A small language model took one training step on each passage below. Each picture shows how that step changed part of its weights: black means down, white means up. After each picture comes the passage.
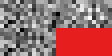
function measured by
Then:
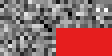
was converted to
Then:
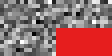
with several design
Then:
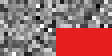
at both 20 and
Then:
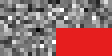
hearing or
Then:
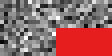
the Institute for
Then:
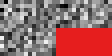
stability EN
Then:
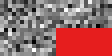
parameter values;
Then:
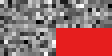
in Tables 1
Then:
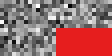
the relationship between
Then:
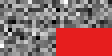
when advanced synthesis
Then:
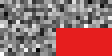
recorded from the side
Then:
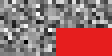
of the order of
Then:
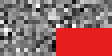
the brightest part
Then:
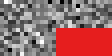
incidence of
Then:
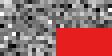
Waiting time
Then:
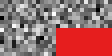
and authorisation
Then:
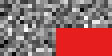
path integral for
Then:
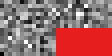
quite generally unless
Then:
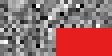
1 ml of
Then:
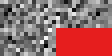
Rev.\ Lett.\
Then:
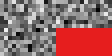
increasing use and effectiveness
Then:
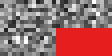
also strictly adhere
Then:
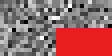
which summarizes all
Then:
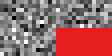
exponent of an
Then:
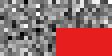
of a resource
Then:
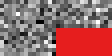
is considered as a
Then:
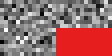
vegetables and
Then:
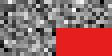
our targets, by
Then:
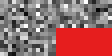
of $\alpha$
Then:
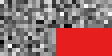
in different contexts.
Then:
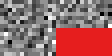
blue) and
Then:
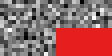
stemming from the
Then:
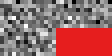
reconstruction in Figure
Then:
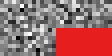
prediction of composite
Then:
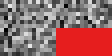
law), then the
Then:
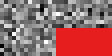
and filtered
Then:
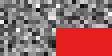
the position of the
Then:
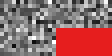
for specimens with full
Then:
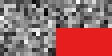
FOR ALL
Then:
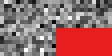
GWA introduces the
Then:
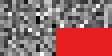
to the 4 T
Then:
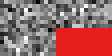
computation. This paper
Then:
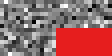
exploit residual architecture
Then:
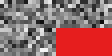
in a simple form
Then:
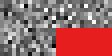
which 540 standard
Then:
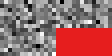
authors contributed
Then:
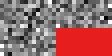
for fixed value
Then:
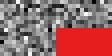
equilibrium. As the
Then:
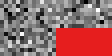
axion (or any
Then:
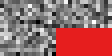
feature that can be
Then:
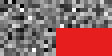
end of the initial
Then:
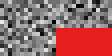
resources, while staff
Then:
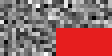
the algorithm in the
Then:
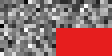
a functional form of
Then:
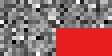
the deployment process
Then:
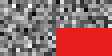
sources being in a
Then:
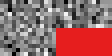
to $BL$
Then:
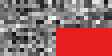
that there is no
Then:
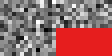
defective, then
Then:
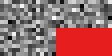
tailored properties
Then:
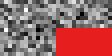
controllers, thus
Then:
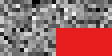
traversed the
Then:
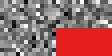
of a transportable
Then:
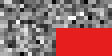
seen by estimating
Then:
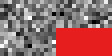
CHAMA –
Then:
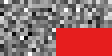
After processing a training
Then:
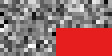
In general, we
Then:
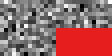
formation of cliff
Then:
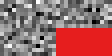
span due to
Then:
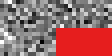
nuclear structure physics is
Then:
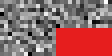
blade with
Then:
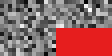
modelling by allowing for
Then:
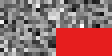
the creation of
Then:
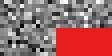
spin ladder
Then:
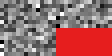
the true value of
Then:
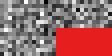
specific point on it
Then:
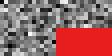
observations enable construction of
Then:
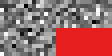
months Project
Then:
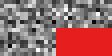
are associated with an
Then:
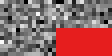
on the rotational dependence
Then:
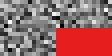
transcription suggests
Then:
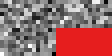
Specifically, we study
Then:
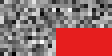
be reflected also the
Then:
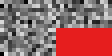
available in the current
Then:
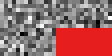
model in one important
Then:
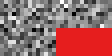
The time scale of
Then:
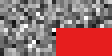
of basis functions and
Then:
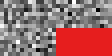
then the equilibrium is
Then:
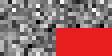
of 3. The
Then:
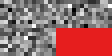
characteristics or features.
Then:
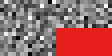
user, for
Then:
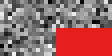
is being utilized
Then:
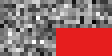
IPSP potentials
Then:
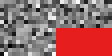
the large velocity shift
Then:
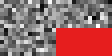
and significantly ($P
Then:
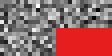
the years under
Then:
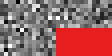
the midpoint is
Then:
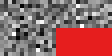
vector of the amplitudes
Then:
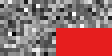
adequate relationship between
